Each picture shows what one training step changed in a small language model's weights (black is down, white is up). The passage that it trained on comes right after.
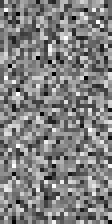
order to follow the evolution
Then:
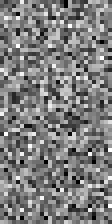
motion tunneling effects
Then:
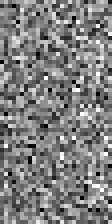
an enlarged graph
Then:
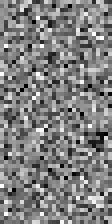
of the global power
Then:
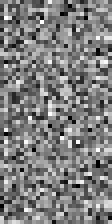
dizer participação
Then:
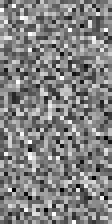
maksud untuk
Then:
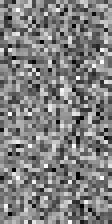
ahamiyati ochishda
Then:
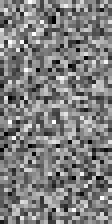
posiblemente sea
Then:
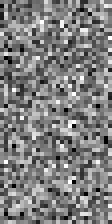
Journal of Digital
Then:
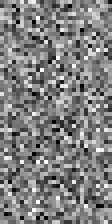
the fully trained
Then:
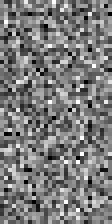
para minimizar riscos
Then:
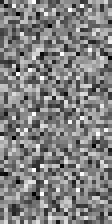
a similar double robustness
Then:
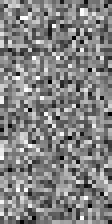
de Intel y
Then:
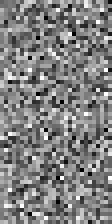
as a helpful but
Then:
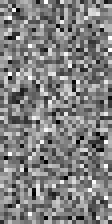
make the true GRB
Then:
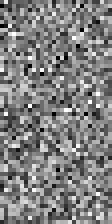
X”. Deze
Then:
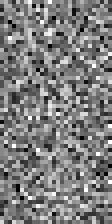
para fazer meu
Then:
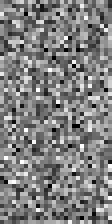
be used to test the
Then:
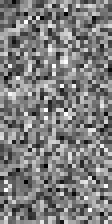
da escola. Com
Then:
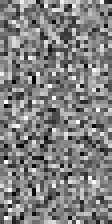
that the coupling to the
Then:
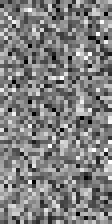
довгаста у
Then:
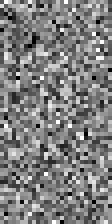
temperature at the exit
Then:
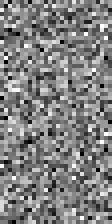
cos(\omega t)$,
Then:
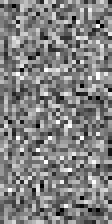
an uncertainty at the
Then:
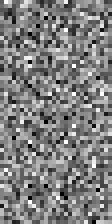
grain, %it
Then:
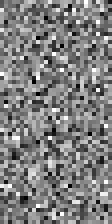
as the third limit does
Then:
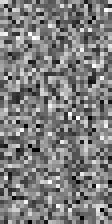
salohiyatga ega
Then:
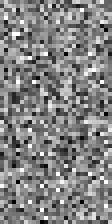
matrices $ H $,
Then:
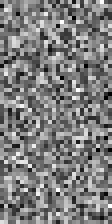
details two damage
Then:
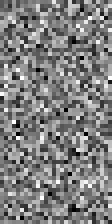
detecting clusters of
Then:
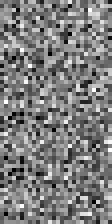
the application of international
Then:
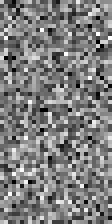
важное значение при
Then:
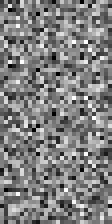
detected radial velocity variations at
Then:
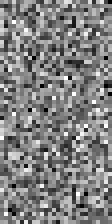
in their planning and
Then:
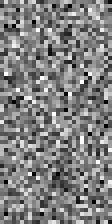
the buffer
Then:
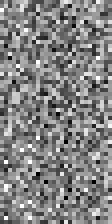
by two two-level
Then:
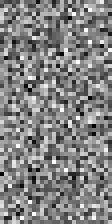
vector fields. They have
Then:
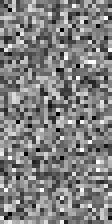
safely assumed in
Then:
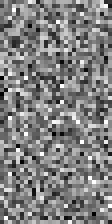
us assume that the
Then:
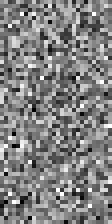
Zoeken op
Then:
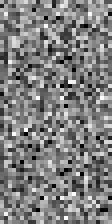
which was carried out
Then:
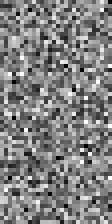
a macroscopic system
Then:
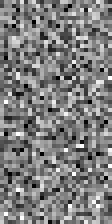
the case of detection in
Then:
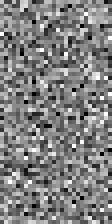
spectrogram of the
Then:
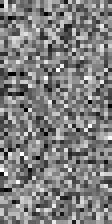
Os processos ou
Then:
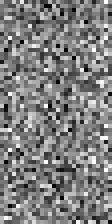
case does exhibit transient
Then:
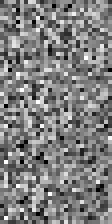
the long wavelength limit.
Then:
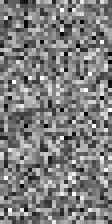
Commons BY
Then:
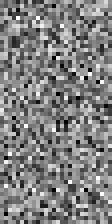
ratios than the open
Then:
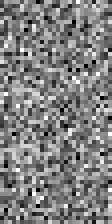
for conduction ,
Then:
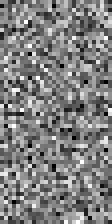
yoki hatto
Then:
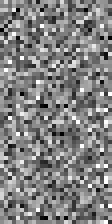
suggesting that these
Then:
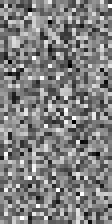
Some authors suggested
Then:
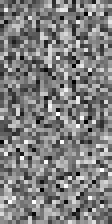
observamos que el
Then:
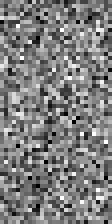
One can even construct diagrams
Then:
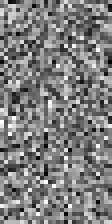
muammolar ham
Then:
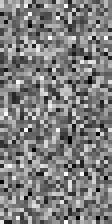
meninas e
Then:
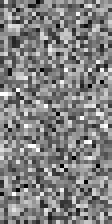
transformación de las
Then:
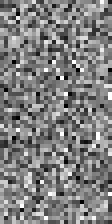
a network of dependence.
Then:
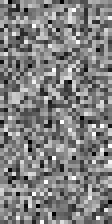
DDIM &
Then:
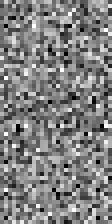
Damit wird
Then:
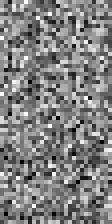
obtained from fitting also
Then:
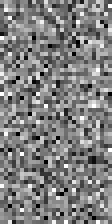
study, addressing the
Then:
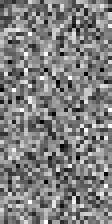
o homem?*
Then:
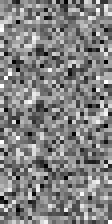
excluding the
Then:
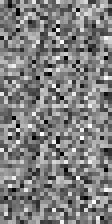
identified a set of conditions
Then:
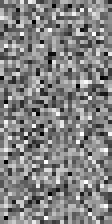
the inverse Fourier transform of
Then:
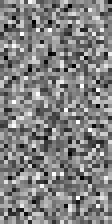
the adversary to
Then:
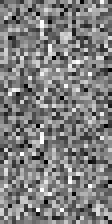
outer regions.
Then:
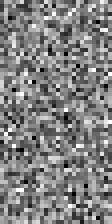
Crown in
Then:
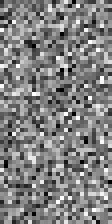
2021). It provides
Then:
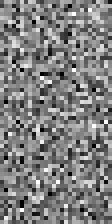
the identification of the
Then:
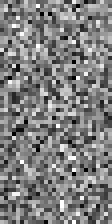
simplificării, al
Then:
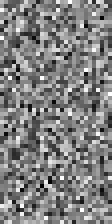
written in a conservative
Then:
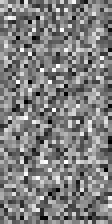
shown to achieve state of
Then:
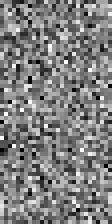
investigaciones futuras
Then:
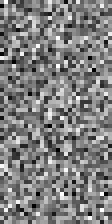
O aumento dos
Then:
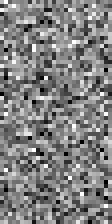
\\ \frac{\delta
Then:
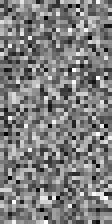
challenge for fundamental
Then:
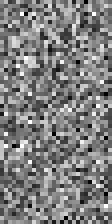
Zeit zu
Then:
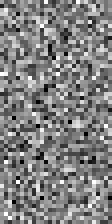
other factors on the
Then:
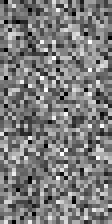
it outperforms
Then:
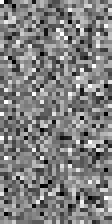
derive an entropic,
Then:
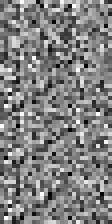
that our choice of
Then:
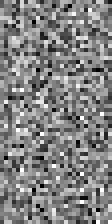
the galaxy size to the
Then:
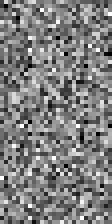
SHu bilan
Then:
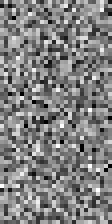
a procedure can be
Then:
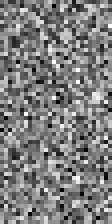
os tópicos
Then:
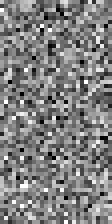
during every search-based
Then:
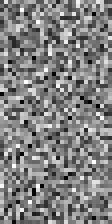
part of the filament
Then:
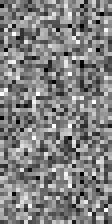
DO JOGO
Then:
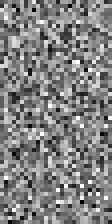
this section we study the
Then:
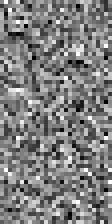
orqali xalqning
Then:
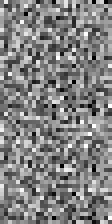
varying in the interval
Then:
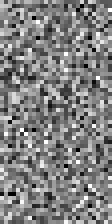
und geht einher
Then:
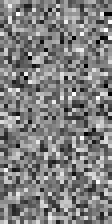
ishlovchi SS
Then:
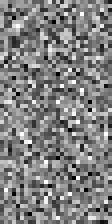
is able to extract
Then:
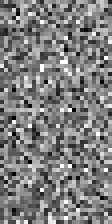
a intenção ou a
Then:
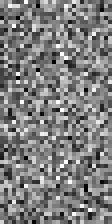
normal até aos
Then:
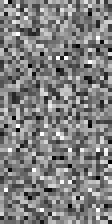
sut qandi
